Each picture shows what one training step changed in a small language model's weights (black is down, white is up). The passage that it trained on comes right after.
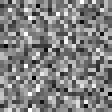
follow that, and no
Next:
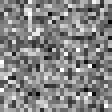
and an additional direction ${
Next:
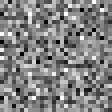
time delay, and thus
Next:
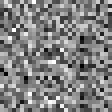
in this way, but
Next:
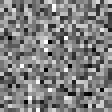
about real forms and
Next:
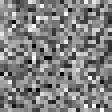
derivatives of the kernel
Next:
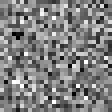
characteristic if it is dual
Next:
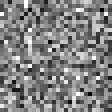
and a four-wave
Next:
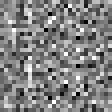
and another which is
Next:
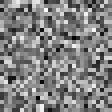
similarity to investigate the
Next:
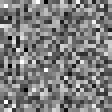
decisively the
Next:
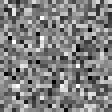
are described by a
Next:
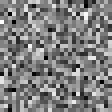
compared to the scenario without
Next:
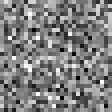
with a good accuracy:
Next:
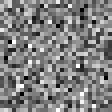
apply the method A of
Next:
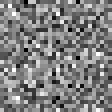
joint stiffness
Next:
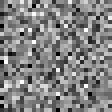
fading single-input
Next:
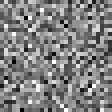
stabilized by quantum
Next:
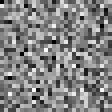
manipulations that
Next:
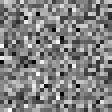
homotopic to the
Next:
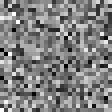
This function has two
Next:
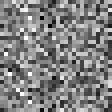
not well defined for the
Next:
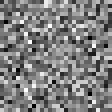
were also probed.
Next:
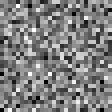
in the explicit formula for
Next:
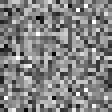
a transition from isolated research
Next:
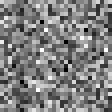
these rough estimates suggest that
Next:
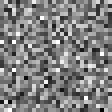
are always limited by the
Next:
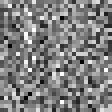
in time. Therefore,
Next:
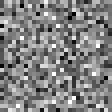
$X$ then
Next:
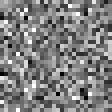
in Ref.5,
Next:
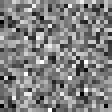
following classical result that can
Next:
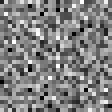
user intent---a
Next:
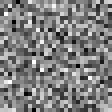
structure induced by the Euclidean
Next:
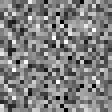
narrow spatial range, due
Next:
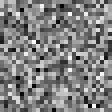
sum over all partitions
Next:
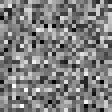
from its interstellar
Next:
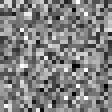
tower of conformal
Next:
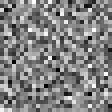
comment on the linear
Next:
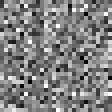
(Theorem 4.6
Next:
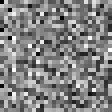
nucleon form factor
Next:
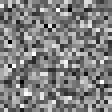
even powers from both
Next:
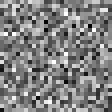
repeatedly possible
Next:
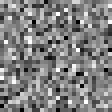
and $-\infty\leq
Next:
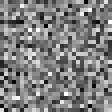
an upper solution for problem
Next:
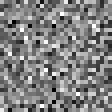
is straightforward to prove that
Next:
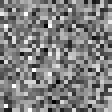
tubes are well
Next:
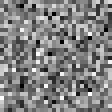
edges incident to
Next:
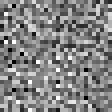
user in soft matter
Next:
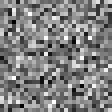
can be systematically
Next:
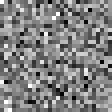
the largest eigenvalue then yields
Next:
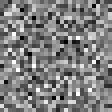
AGN activity and/or
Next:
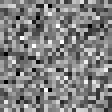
the row s: $$
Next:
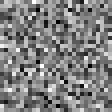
At this point, by
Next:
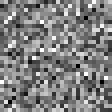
\) denotes the normal
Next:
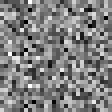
investigation of a
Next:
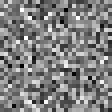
directly obtained from results obtained
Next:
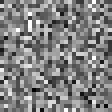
a triple system not containing
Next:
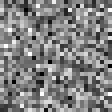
two claims:
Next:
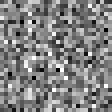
flux density. A more
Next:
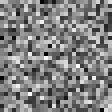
replaced by a subgraph
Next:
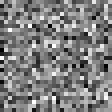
\searrow 0$.
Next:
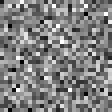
(though see,
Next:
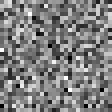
of cooperation is
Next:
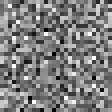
shock occurs near the
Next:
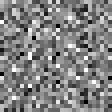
MIRI filter
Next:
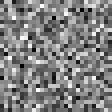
version of weight parameters
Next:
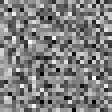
affecting stellar evolution
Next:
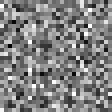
problem. The dimensions and
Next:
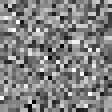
The existence of an
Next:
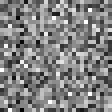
the absolute continuity has been
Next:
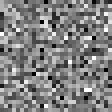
upper layer (length
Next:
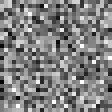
of $\Q$ and
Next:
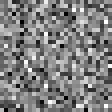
the mentioned inequalities. We
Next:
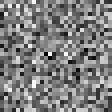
inherited from the
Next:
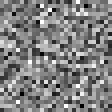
By Bochner's
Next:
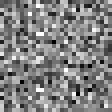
gravity theories and quantum gravity
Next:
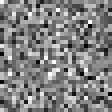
$\Gamma $, then by
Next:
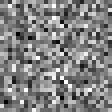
growth, which will be
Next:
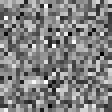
the selected sets is equal
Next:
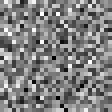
inner disk, the first
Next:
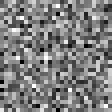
a $n\times
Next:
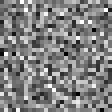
is further enhanced to about
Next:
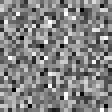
other results on minimal
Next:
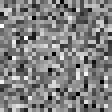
states and the interactions between
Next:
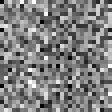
living cells
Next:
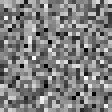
the quark and in the
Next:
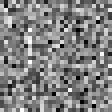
and Auger
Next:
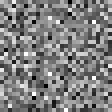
further extend the history
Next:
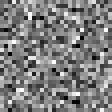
heating and cooling to achieve
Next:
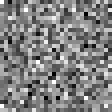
hence L is false,
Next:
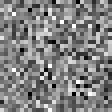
Schwarzschild black
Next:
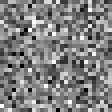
GMR was supported by
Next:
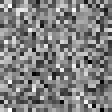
sign change of the
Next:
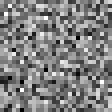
expansion in inverse powers
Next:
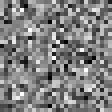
workflows use the same
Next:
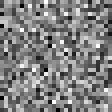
$d$ is measured
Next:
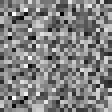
decay rate compared to
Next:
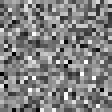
that the AI
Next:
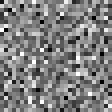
at the upcoming
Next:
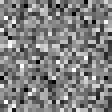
Thus the set of
